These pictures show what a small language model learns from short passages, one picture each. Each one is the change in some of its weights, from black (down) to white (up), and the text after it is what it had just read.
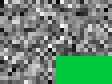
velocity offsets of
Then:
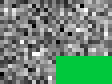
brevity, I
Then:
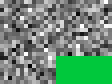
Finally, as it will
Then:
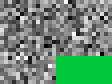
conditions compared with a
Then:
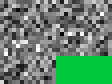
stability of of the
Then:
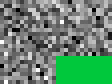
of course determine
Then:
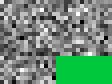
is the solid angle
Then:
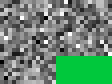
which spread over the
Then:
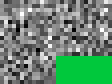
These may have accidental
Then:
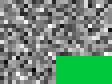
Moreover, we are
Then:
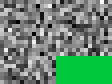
position operator is no
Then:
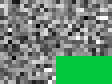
based on more complicated
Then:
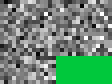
a small-scale disc
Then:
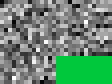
step involves
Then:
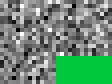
as on Fig. 2)
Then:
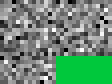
ACF which is
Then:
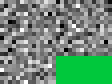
then is either
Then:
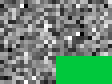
the execution time was
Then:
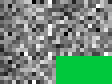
Before, we
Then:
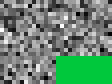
and/or pion
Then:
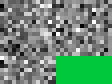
radiation. \ In
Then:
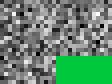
that fitnesses that are
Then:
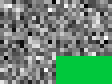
nanoparticle system
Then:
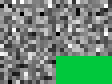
forces, contact
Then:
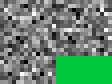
of the $U$
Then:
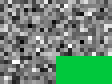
The overall performance of the
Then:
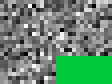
data points (blue
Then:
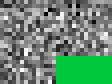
built using a
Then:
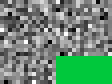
long period stars is
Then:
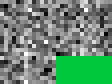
including inland and
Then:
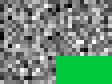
1 and Table 2
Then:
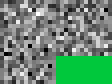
and hard IS
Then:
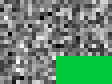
in the weak coupling
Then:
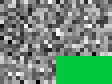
with different average grain
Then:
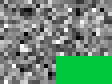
meets the requirements
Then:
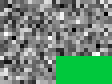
that CM models are
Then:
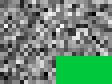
the surface tension will
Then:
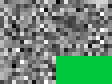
be the result of differences
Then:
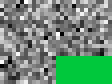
as illustrated
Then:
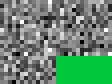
some of these have even lower
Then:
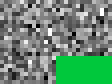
code being provided
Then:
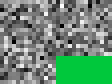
EMT has been used
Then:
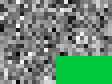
cooling times and
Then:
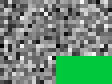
state, with comparable time
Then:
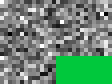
cutting equation in
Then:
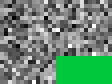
plane toward the
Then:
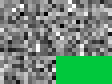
{also} into
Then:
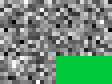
to establish that
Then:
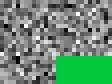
and links represent
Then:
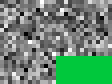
nearly the speed
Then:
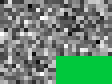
long form paragraph
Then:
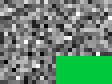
(OPE), the
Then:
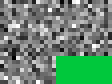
its strength.
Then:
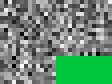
gradients and the
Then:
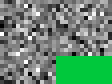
and mixing. We
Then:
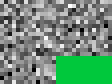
right pole of
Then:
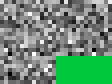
localized at the right
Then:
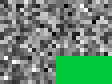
chosen parameters of the
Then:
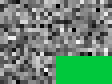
(E)$ is zero
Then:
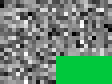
\qquad \qquad
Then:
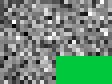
annulus can be
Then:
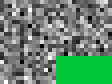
attacks within a
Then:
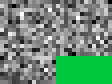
be omitted.
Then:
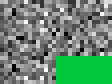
are good with small
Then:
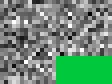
model weights and
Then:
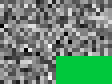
a museum
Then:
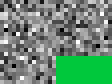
photosphere. The
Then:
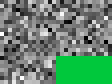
resulting clusters will have
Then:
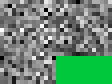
law similar to that in
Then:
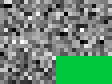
study} Building
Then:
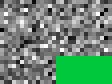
\eea If there
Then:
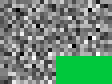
of experimental results from
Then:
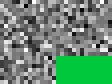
The averaged
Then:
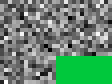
The sample induces
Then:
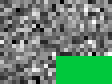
of our resolution, there
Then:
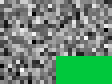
O-type star,
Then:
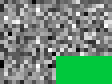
= Ni and Pd
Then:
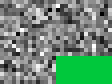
{} {We aim
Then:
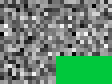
2D shapes
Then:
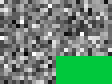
hole perturbation
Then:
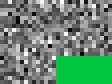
quarks decay into
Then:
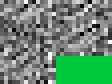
gap, the more
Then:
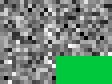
for each case can be
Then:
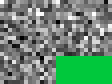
applied by a
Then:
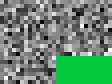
the performance of our approach to
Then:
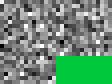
still the same as
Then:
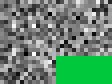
radio stripes were
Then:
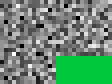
sky} =
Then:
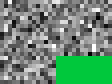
terms of multidimensional
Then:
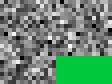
the particular properties of the
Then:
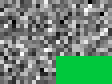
additional condition, that
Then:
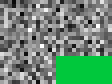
kept all the
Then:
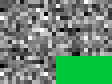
validation participation
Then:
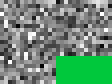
be applied,
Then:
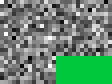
the CFG based on
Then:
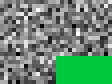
% Sample body
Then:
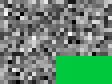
because of the gravitational
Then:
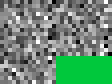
= \Delta \mu
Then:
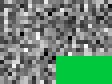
lines where obtained with the
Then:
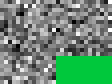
spectrum for showering
